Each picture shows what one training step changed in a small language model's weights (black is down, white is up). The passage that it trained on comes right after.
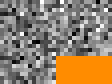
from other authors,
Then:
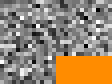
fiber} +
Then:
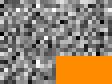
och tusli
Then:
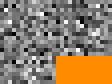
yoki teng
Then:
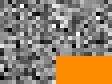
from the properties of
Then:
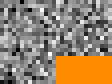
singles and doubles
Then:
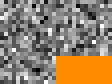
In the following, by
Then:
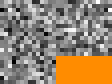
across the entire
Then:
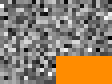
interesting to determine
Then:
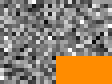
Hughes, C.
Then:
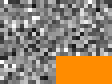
in conversation
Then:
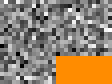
beam side.
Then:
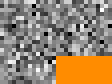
critical distances
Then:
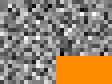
en apportant une
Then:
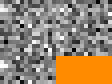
models. % %
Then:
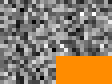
Кравцов С.
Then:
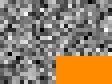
(iv) What
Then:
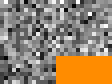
behaviors. These
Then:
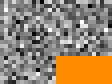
flow equation,
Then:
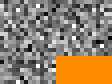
precondition for
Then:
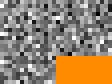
expand the validation
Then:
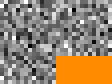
to many places
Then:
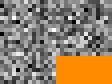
efforts are
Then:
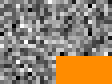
a novel class of
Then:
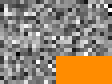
modelo, foi
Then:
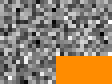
amplitude between
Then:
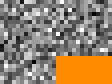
lattice data very well
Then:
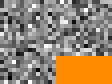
and Lotteries,
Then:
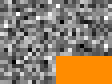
improve working
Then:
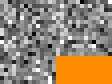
are coupled.
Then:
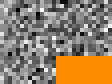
again towards
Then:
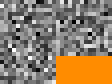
We thank all study
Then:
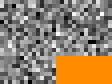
to exhibit a
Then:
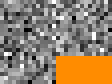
the costs of
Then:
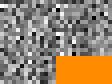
ocorreu para
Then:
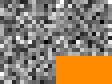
same as for the pure
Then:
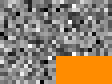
slope using a
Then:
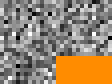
daughters may interact
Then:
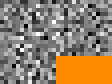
навчання з
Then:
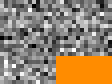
coleta de dados
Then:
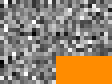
But variation in the
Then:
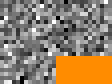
va jismoniy
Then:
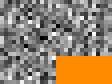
and therefore can be
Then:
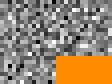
to be resolved to
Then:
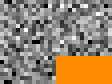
study in Russian as
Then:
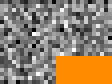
послове и
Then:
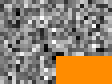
can be referred to
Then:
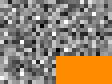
have been produced for each
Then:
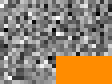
expand the dynamic
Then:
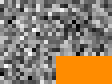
part des candidats
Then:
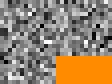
as a function of time,
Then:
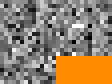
The solid lines are
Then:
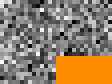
and $\sigma >
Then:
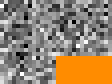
periphery and
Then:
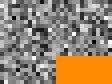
way to extensions
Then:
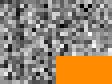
energy is conserved
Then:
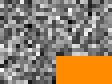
and we have imposed
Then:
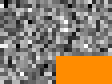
the position of Kant
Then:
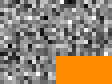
this disparity were not
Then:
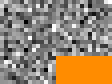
of experts charged
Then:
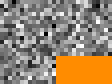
BNM são
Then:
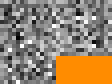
spin Hall effect and
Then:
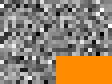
kilingan and
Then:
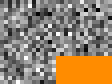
engagement of
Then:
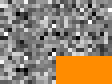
Business and
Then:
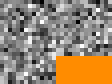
low density regime
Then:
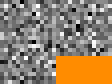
para la investigación y
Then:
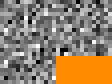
demonstrating what
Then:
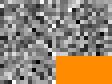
oil reserves in
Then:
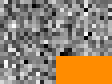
coordination process is
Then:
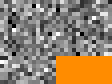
over a convex
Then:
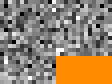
proof of the importance
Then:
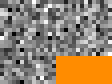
reconstructed distribution of
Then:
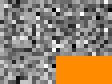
the model.} Let us
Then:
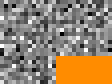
demand and the supply
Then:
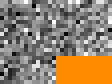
bubbles very
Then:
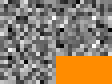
intelligence and
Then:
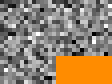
monolayer. In
